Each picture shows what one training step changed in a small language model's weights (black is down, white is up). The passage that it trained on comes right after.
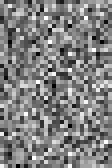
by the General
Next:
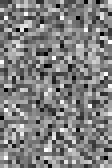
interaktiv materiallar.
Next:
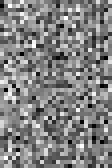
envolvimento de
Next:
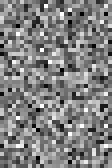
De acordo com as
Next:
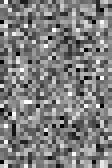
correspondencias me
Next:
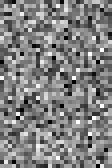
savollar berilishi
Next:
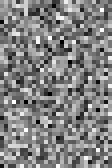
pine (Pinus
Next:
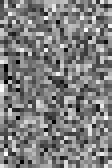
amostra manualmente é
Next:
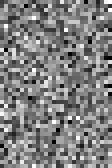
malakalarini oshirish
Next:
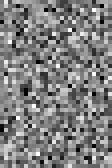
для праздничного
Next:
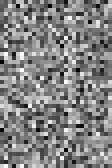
con enfermedad por
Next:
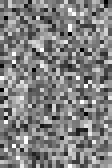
sistemas inteligentes no
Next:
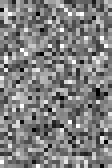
realizados nos testes,
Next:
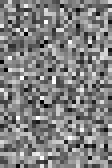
opinión pública.
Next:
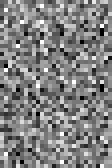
és állami
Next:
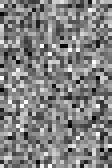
ca procesarea
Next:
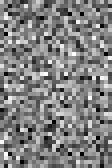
URBAN SEX
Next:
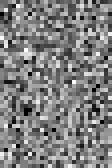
и организации.
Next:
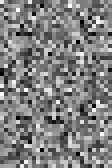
еді. Онда
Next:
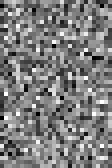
konularında bazı
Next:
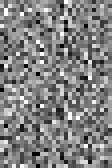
prévue en ce
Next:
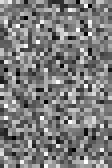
yoshlik va sevgi
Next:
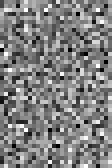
зручність для
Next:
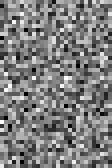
de los intereses, la
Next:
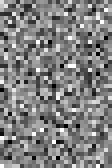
sent l'objet dans
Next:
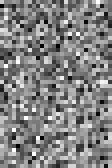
madaniyati; -
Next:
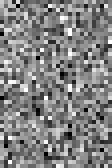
prática, análise
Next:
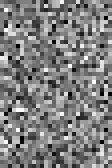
ocorrem nas
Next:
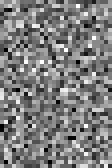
при відхиленні від
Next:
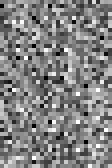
estudantes, propor
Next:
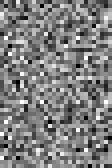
ou encore des
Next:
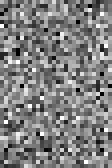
(graphique de
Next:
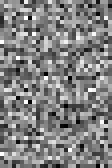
va yuksalishiga
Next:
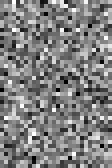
planejamento, perdeu
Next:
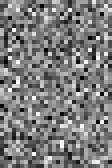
para satisfazer as
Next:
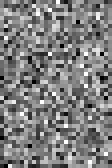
Federal y ahí
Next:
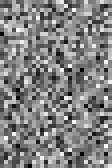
pero de acuerdo
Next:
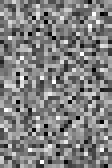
princípio da
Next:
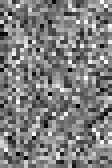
é uma ferramenta
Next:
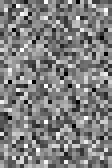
форме среди 112
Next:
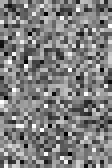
розрахунки можна
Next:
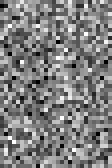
et de communication
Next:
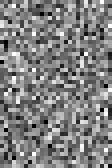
como instrumento de
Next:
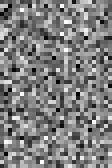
Grennanc J.,
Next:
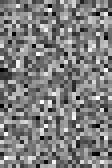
ҳимоя қилиш,
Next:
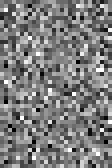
фактор повышения
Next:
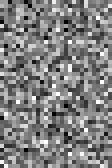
b Het effect
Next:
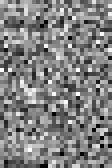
na svim mernim
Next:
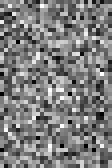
μεν το
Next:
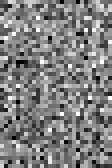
tomar la nacionalidad
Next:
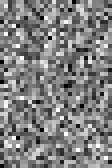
J, Ward E,
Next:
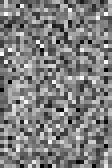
el p-valor es
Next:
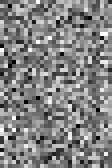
особливості: —
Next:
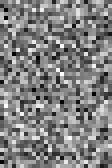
alcanzado, y
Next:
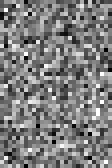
применение их в
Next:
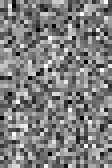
para elencar os
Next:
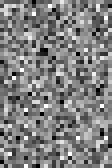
de relaciones y afecciones
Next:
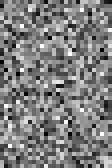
ilmiy izlanishlarni
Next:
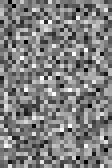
de las costas de
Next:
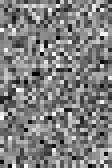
к удвоению
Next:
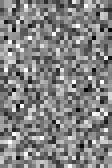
étnicas o de
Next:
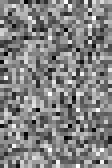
orqali davlat organlari
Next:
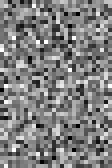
Published by
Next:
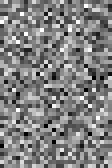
geschiedenis van
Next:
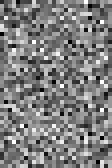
como las siguientes: los
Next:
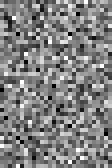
garrucha peo sobre
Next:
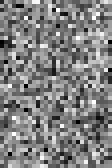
ситуаций, что
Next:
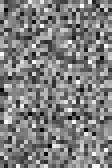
desarrollo cresta
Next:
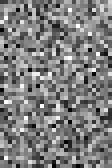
Santa Catarina
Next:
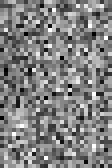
ser seguros y
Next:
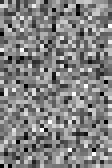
grupo control. Con
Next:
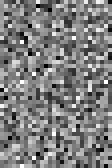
tahlil qilish jarayonida
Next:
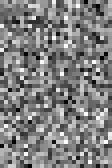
erigido en un
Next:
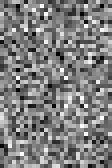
comerciales ganan
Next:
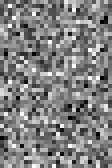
Corry, L.
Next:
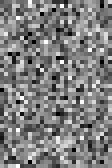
d'eau et dans les
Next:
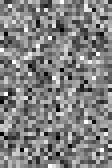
зотли такалар
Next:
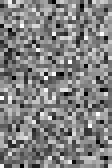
o conhecimento e,
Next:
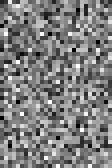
au Cameroun,
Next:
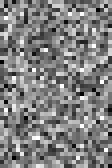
como sugestões de
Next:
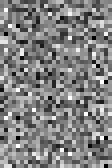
world. In:
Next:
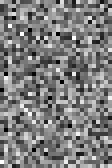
ve nonwoven
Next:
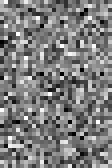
заболевания -
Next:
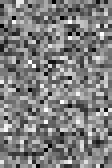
y otra más hacia
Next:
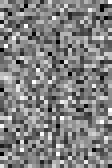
ini diperoleh
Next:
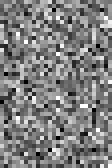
Олинган синов
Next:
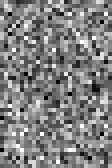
possa acrescentar
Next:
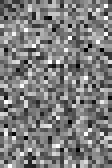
Offenlegung der
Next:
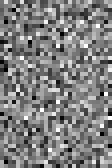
chaque territoire
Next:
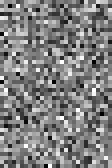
yang ada di Program
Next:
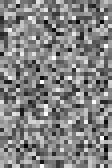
o papelão e os
